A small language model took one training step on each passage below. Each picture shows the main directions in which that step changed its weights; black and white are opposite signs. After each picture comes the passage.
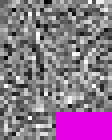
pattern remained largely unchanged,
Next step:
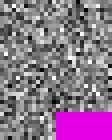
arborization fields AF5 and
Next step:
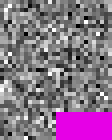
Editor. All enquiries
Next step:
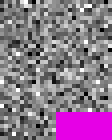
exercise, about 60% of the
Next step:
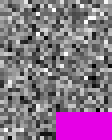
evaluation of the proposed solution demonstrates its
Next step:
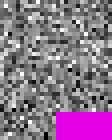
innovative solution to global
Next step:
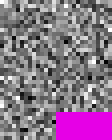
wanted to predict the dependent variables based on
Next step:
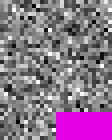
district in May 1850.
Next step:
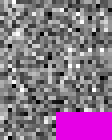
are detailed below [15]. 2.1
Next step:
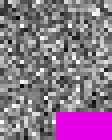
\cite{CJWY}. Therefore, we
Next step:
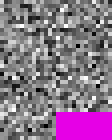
on $B$ as infinitesimal
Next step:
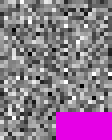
$\omega_0$ where it is comparable to the
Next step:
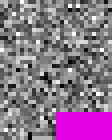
average friction during the time step
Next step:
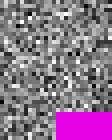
an additional etching step to reduce the
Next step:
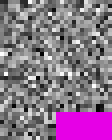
principle, be used to determine the
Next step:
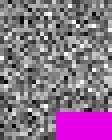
where $\sigma_{5ab}$ is the concentration
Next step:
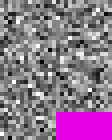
analyses by Koch in 1982
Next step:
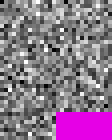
habitat on the planet, the
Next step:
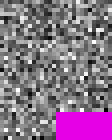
the first clusters. As the collapse
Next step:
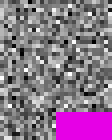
can be used in this approach to label the different
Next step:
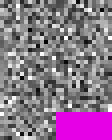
in all the sensory attributes evaluated.
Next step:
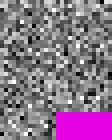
increase as a function of the mixed scale,
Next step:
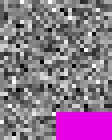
lower levels of the hierarchy
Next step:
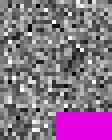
a group (the Lindbladian only generates
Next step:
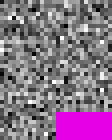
God came into existence when human
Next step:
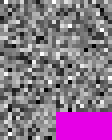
NP-hard combinational optimization problem.
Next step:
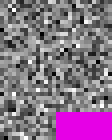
for a detailed OECSs analysis of this
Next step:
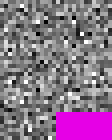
For each $n \in \mathbb{N}$.
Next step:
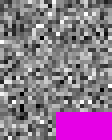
Romatschke, P.,
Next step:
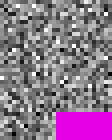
by applying the rational approximation directly
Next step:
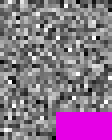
respect to the probe. Some
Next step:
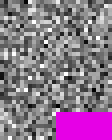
rates, amplification factors, and
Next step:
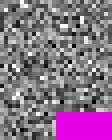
scale of $\log_{10}$ for $\omega$
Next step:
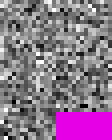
values in the parentheses denote
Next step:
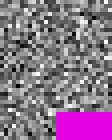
defined in terms of a correlation angle
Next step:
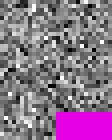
rate is not more than a few times
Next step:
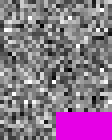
to $|b\rangle$. In this way
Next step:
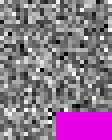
and get reasonable agreement between the
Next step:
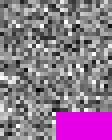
factors that controls the correct resonance
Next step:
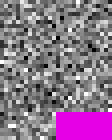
the grid, such as a short
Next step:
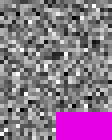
\text{ kg}$, the amplitude A
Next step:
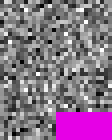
right=1pt, top=1pt,
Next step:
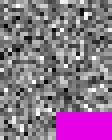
cold upon illumination such that their
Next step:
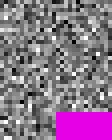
web page of the European
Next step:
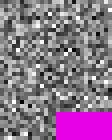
one of the interesting properties is the existence of two
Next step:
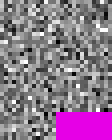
(with Abox and Tbox assertions).
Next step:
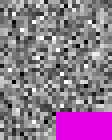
will occur during the budgeting process.
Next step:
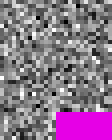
with two embedded metal dot
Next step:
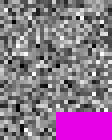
also covers purposes such as offering
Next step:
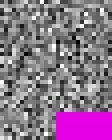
F\'isica de Materiales,
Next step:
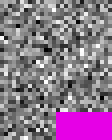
stability limits at different frequencies:
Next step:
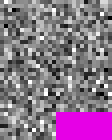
extracted from the program have been plotted
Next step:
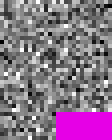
\begin{acknowledgements} The
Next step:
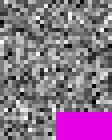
Not Significant • Mechanics,
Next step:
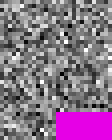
skills to tackle the
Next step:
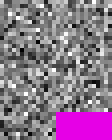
+ mid-resolution, to characterize
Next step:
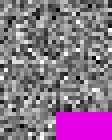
these previous works present 200 ns as minimum
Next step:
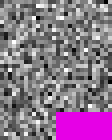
legally altered only with the
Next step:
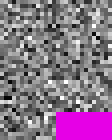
output dimensions both equal to 128, and
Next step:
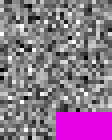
on the $Q$-function properties.
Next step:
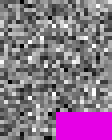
the robustness of our main findings.
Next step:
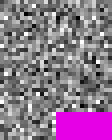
25$ GeV and $\Delta\phi
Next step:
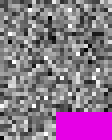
conditioned offices in Dharavi or
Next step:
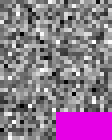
of $C2$. - UE is the set of
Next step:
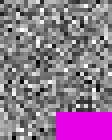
To create new variables - To modify the
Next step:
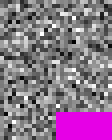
the predictions in other new physics models and such a
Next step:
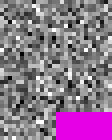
fuels will be added to the model:
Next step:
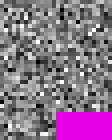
sub-expression and by adding a new
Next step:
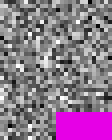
cancer in research in the US with low
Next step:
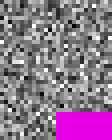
gravitational instability, and can be predicted
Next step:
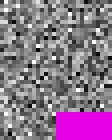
and white noise (blue solid
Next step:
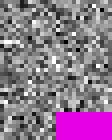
conditions of Lemma 2, and we can thus
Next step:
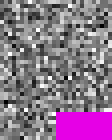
and with related compounds belonging to the
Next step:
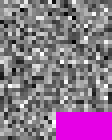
energy of the compression wave can be emulated by
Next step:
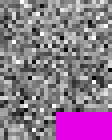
production of plural marking but less so
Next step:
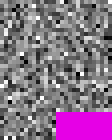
culturally sensitive curriculum
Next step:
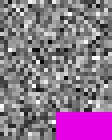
sampled at 50 micro-seconds
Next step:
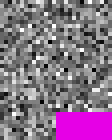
suit the experimenter better to choose
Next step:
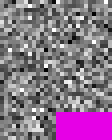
- a. Coscine ≠
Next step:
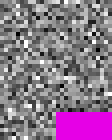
of 48 MB/s, employing
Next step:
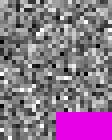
treatment known to be more accurate, because
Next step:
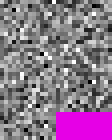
these assets can be valued upon their
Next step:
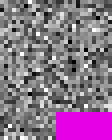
version of the manuscript.
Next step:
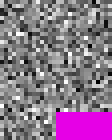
transfer of Self, Co and
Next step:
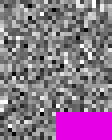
reaching the required accuracy in the measurement
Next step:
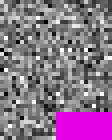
happening of such a process. The
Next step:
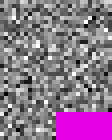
currently in force, succeeding the
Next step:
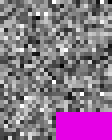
the splashback (solid
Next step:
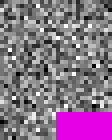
operation $*$ and $w_1 \in
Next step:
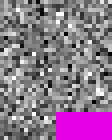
STICHTING VUMC:
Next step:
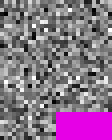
IFC Industry Foundation
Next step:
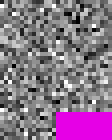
Products for Agriculture
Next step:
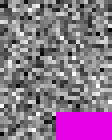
boxes show the distributions for sources within
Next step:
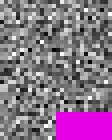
and safety. To our knowledge, this is
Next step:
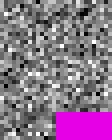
program. Second, rating one article
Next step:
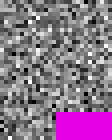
of 3 – 30 ECTS) to
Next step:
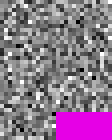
images of this design were pretty close to
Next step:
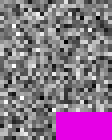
of a beam splitter serves as the
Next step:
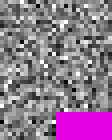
the directions of the two emitted
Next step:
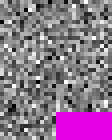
of the field vector with respect the solar surface
